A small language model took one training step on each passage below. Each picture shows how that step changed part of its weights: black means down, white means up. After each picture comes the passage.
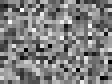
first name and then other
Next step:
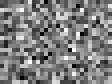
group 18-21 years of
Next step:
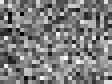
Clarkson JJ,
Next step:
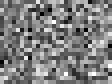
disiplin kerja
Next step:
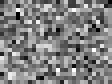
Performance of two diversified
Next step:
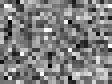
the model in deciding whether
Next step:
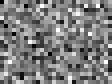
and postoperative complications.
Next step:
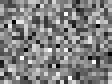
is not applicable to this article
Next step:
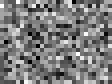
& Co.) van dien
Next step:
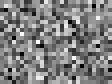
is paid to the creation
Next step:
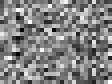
equality of opportunity in
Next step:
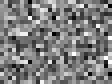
the further enhancement of
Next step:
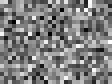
ochadi. Ammo
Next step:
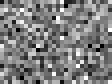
that can be considered the greatest
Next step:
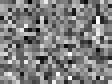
rollers shall be
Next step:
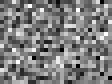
terms of regions of Uzbekistan in
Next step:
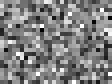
death. It's considered a
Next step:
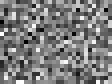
territoriales qui confère des
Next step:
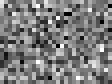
para el fiscal, en
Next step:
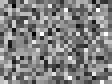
doim, barkamol
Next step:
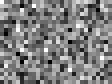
later. In this paper, we
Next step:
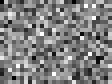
bagi Penyandang
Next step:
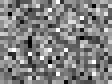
bilan olib qo'ysa ham
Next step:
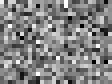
expansão urbana e
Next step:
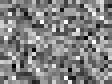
rights to fair trial.
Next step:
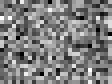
the correlation between the two variables
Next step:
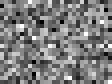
carga académica y
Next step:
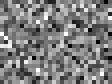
learners and teachers ($MD =
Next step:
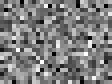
gato). Os extratos
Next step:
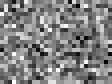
водночас відніс їх
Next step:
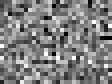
considered new knowledge. Steps involved
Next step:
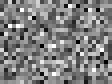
его дисперсностью
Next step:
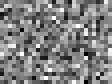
make clarify earlier in
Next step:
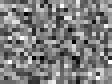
performance relative to the initial curing
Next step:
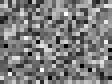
Ensino de IA na
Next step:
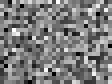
media savodxonligi va axborot
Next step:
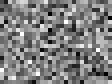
Thus, technologies, in the form
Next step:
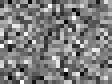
Safeguarding of
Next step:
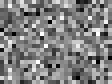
has high gas fees, we
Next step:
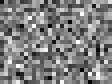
of pastures would lead to greater
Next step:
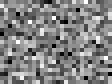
and source of the citation number
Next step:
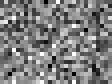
SERAS. The radiative
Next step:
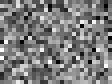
3.2 Selección de
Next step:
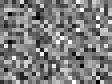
ley, el Poder
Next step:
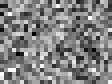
ten precepts 3.
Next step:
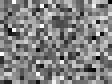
CF_c were also
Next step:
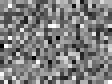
have shown how it is useful for
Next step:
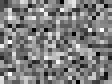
specimen was determined. The
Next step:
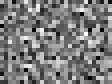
specific results are shown in Table
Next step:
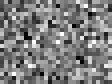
таких вітчизняних
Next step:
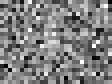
odorants were calculated by
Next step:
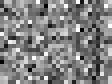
Basic educational is Magister
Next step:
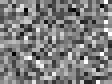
context-dependency of
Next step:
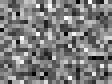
part of the fumarole
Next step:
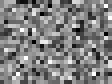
belgilari paydo
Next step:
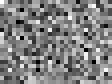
на их освоение, с
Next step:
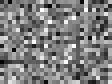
to accomplish this
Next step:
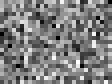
had significantly higher oil levels compared to
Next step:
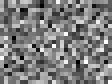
medical health-care providers,
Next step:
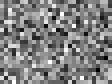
Hospital, Lucknow that
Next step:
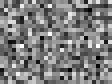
bo'lishining asosiy
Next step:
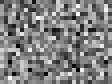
Journal Of Innovation,
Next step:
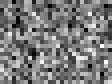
results presented in this paper.
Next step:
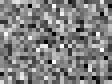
Eisenstein, cujo
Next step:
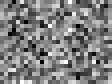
by their toad-like
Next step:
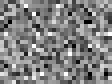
Testi Sonuçları
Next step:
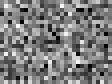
'Y', of the
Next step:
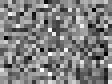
a minimum distance among in situ observations
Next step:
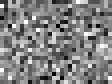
sua conformidade com preceitos
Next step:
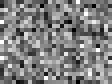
Therefore, any changes in the blood
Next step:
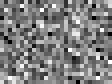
were used in the preparation of
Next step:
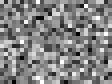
C in patients undergoing
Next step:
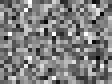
simulações do crime,
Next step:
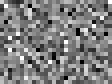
complejos o reconocimiento
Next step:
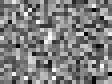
estudo ora mencionado
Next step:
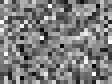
decades, offshore wind
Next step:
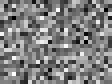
examining novel stimuli
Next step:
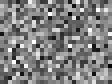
an impact on the region and with
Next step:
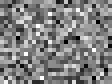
like to receive support for a
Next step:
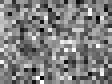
repeated this process, generating
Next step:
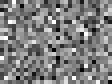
tayyorlash jarayonida analiz va
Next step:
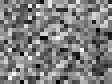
constantă privind confiscarea
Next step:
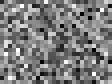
male gender, (P
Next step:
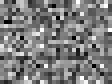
Jedoch ist dieser
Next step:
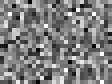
Career Center Network
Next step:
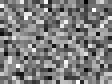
of documents, such as their
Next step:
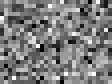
Metrics The experiment deals with
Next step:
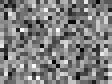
at promoting healthier and more
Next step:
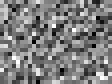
los infantes que acuden
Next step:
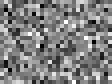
Dengan demikian,
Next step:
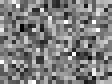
her father, Otto
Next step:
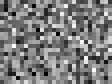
literature, shaping him as
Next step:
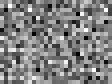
та небуття.
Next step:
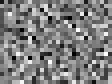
C, Lambert
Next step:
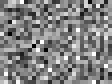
managing these interrelated diseases,
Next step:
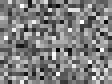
highly applicable in the context of
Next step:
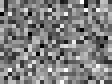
che compie Hegel con
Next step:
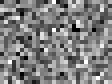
on tutoring, study
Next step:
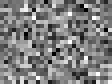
within a window of 100
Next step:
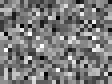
como un conocimiento parcial
